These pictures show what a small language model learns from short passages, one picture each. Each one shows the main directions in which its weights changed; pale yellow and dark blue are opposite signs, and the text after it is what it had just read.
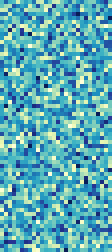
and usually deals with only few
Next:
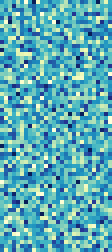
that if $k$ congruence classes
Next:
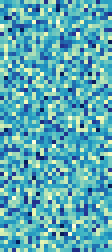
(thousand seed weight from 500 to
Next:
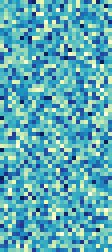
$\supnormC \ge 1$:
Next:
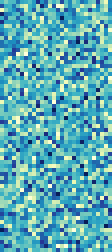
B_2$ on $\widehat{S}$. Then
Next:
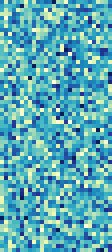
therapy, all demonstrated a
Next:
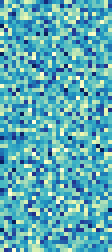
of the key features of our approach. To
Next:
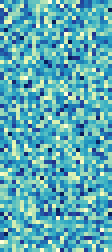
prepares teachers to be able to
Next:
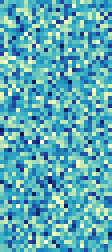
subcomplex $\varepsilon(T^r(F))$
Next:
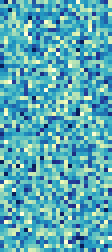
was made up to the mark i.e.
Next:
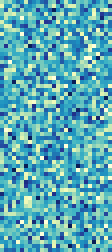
responsible for data analysis and writing the
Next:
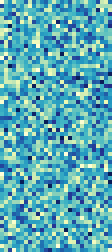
Universities. Keywords:
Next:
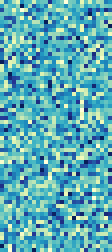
- |\calN_C \setminus \{
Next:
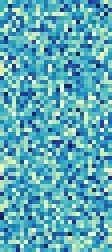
Migración global de
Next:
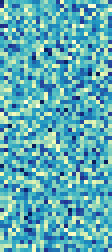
ethnicity and nationality within the
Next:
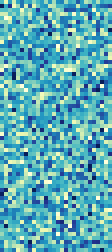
are the difference of successive power
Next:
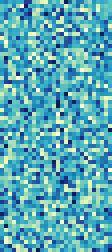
the individual behavior characteristics of
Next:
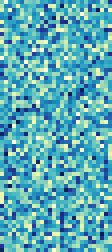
stated that : " The process of a system
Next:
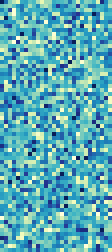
we show that $G_n$ is
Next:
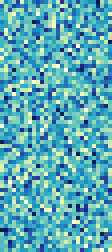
2 which means that in average, each
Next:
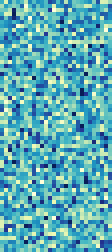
the celebrated Gamma function of
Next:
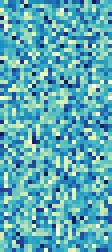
high therapeutic index by its
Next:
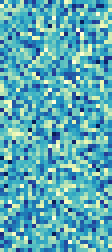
and visual textures while performing
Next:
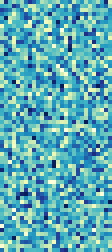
of interest. To test $\theta = 0$, we should
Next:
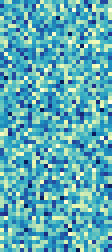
is the regression function, $0 \leq
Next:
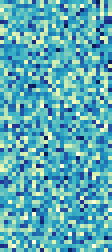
}\right)$ edges, \par\noindent
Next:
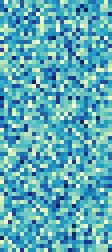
7.98 Cor Total
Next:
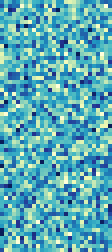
vitamin D because of inadequate
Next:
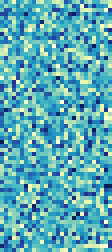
deal with it. *Kidney
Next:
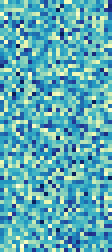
of *if-then* rules that
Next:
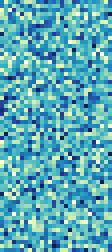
to (2.3) based on one of these
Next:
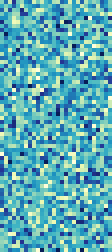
students in the experimental group and 60 students in
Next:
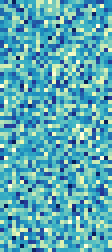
relevant literature reviews are
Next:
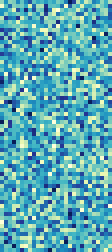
certificate should also indicate whether
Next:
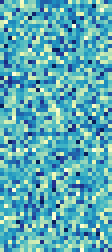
allows a quantitative estimate of
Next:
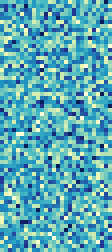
answers agreeing to the product variable
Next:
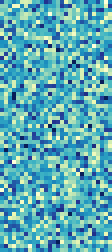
of effects of slopes on
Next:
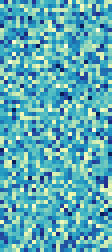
estimation. A rough performance model generally
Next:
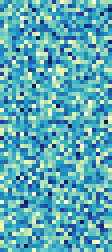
all $n,r\in \en$ and
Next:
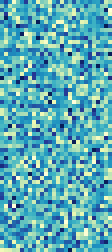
the way that the tangent bundle sequence of
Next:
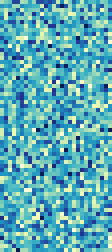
that the map $(a,b,c) \to
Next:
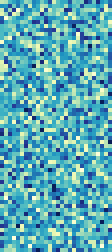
and semiparametric testing
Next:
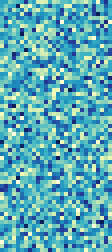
on $S$. Next, we show that
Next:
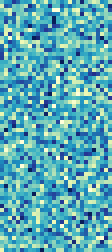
of idealizing and essentializing
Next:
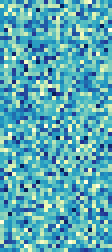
around 1970 with what was called soon
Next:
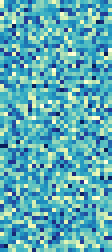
a. s. \label{eq5}
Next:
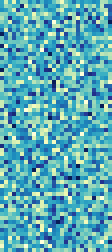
evaluate each demonstration. The study
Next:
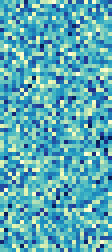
obstetrical complication. However,
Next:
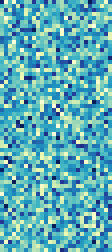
of papers Max NPV 45
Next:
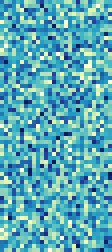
emulator constraints, our MCMC
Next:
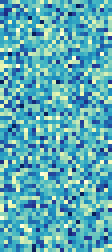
easier to establish a connection with the
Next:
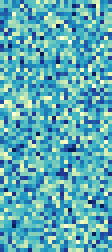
electrodes. Lower part: the
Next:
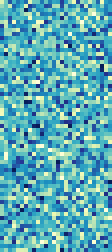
is defined in \eqref{mu}. So condition
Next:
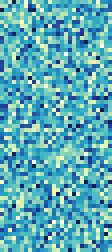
self-improvement, deepening
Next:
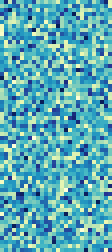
was evaluated. Table 1.
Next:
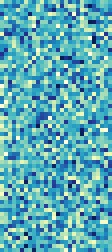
superolateral cortex:
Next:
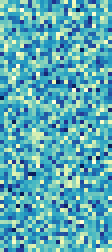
he even had an armed and regular
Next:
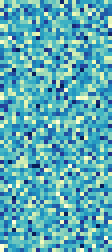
both are assumed to be unity.
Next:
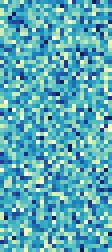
below 10 μm ;
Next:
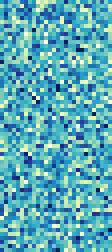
the $p_i$ and $q_j$
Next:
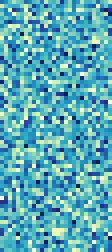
c(\beta) - c(\alpha)
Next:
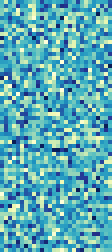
a constant drift as in \cite[Theorem
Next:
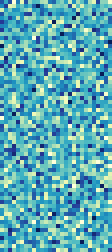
a strong commitment to sustainability and
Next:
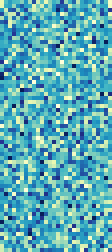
sensors, and water pump.
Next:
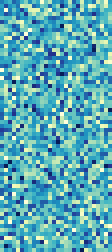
objectives. For instance, setting
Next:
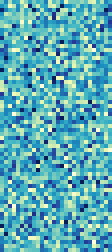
similar phenomenon arises in
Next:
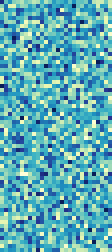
sections and for several rotor tip
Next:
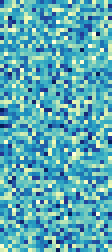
off, leaving behind rice
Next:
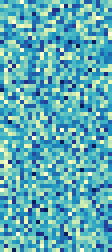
of coping and alexithymia. The research
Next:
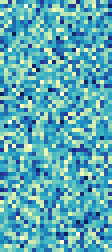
are the elements from $G$ and $L$
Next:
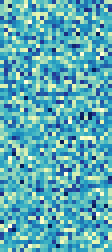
these terms’ intermingling and
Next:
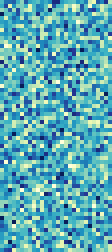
Sarangi, Lipika
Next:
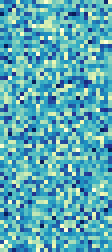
to create a balance and to obtain a
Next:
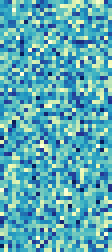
of Indian corporates despite existence
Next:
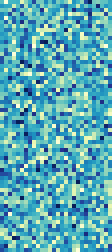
the CBR strength, using
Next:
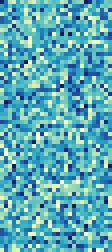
is novel. It provides a consistency result
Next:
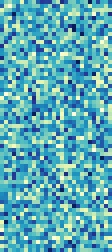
\ref{rmk:conj} to obtain the
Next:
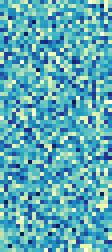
some $C>0$. Since $\delta>0$
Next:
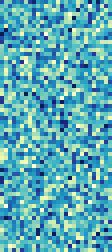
the importance of maritime emissions,
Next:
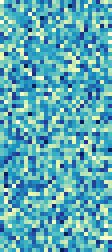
equality is established by \[
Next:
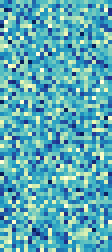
project experience. The research team
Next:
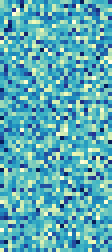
From an embryological point of view,
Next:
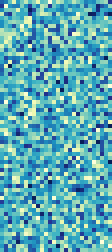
charges on the affiliating institutions
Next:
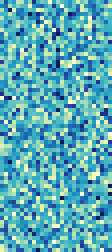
in this particular age and is unrelated to
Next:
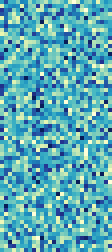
many others could follow: to what
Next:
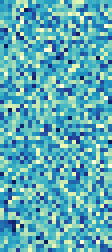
mainly technical assistance, monitoring
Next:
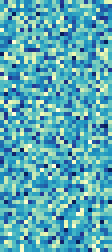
support from the International Max Planck
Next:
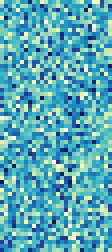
explains his traumatic past.
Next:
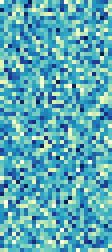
= px$, but this cannot be a
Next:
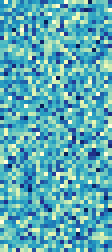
In the context of discrete mechanics,
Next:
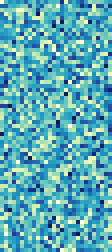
$n$ vertices with $t$ copies
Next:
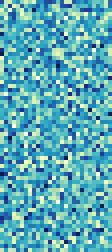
of boredom, of living an
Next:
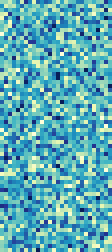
integer n can be written as
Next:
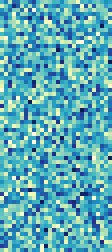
level $k\in\N_0$} at time
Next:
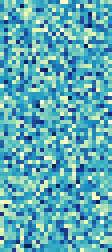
the air between heaven and earth.
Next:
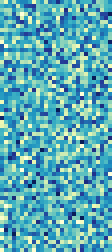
repeated measures and Spearman's
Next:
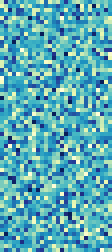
resulting in interesting graffiti and
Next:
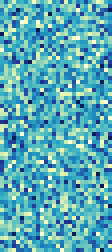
Expertise: Urban Digital
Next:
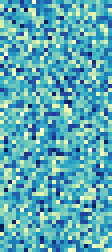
in greater extent as secondary school
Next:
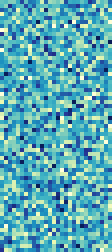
familiarised himself with the
